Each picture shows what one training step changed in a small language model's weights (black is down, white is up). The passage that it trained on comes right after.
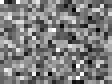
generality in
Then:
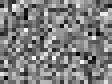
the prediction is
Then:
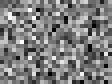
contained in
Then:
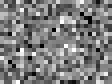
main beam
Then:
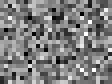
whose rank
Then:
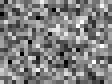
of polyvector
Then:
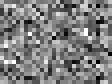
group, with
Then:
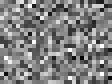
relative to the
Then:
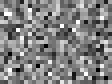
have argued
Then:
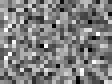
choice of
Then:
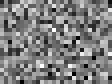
the $S$
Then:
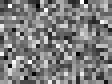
and scale
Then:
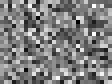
space of the functions
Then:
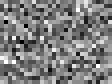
small parameter, \
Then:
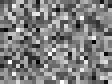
scale of the
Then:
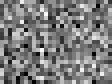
AHE and
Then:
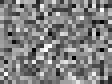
between layers 5
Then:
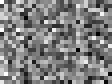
results can be
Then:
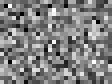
of/and the
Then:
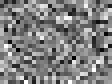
a spatial
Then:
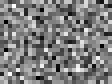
some small radial
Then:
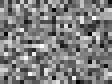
$\Theta$ is
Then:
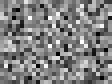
with seeds
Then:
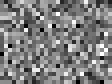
components of
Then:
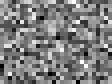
opening and
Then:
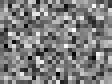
of a quantum
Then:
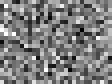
one, in the
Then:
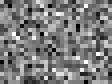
via an
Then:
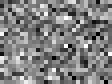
a gradual
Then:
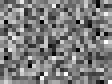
obtain two continuous
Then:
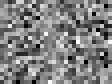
distribution within the
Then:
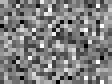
interested in
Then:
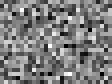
in higher
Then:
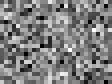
second-order approach
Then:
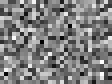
to the relative
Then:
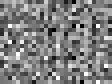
Ba star
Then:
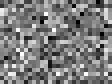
could have on
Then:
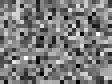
It is very
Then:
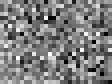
single remark in
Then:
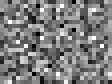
\leq c
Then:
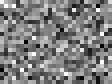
now, such
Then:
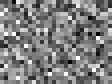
are stable,
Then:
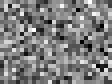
origin of
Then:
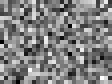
to identify the
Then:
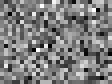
with exponent
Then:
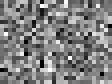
measurements (see
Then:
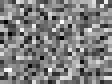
to explore
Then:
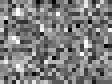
Let $L$
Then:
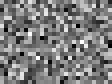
and is closed
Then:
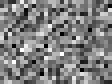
the experimental
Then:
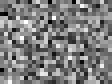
in integers
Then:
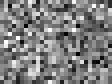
of the elementary
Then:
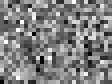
remaining (very
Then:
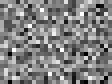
infer that
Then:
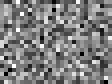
\`a des
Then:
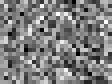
set represents
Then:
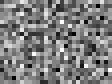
there should also
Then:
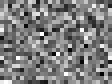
of physics and
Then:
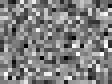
the theory as
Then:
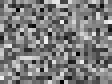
and the comments
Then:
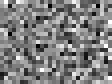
being used as
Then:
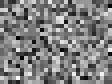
the arguments
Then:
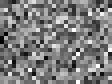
the linear form defined
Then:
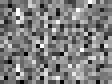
thus follows from
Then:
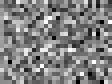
layers of
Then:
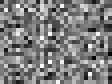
1$ with using
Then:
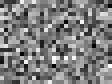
the particle
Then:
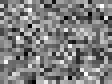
orbit. The
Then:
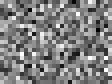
extend to use
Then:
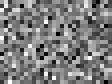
We start our
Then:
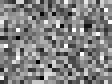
been taken into
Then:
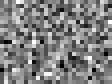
used to estimate
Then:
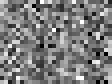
case above we have
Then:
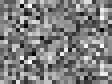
equation. The points
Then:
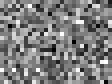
above $p$.
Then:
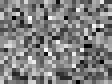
simple roots
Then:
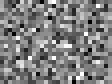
rise in their
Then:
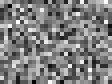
for the deterministic
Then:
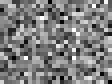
cost) as
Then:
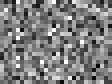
are differences between
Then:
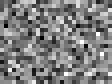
is a very
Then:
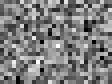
by the time structure
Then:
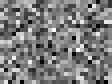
is shown above in
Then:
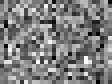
$D$, then
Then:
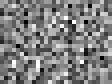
by the long
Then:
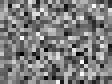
of $\alpha$
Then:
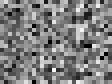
main text.
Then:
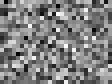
the dephasing
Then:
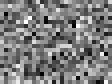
high connectivity
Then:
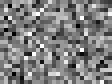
pairs of
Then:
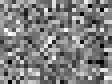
we have shown that
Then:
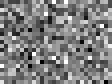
a novel
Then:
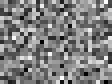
to the core
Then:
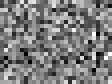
the associated
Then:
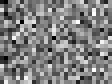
the multiplets
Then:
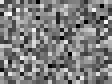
to consult
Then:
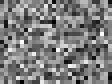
$D$ such
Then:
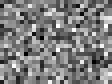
equals the
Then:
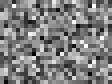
is even.)
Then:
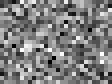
the orbital
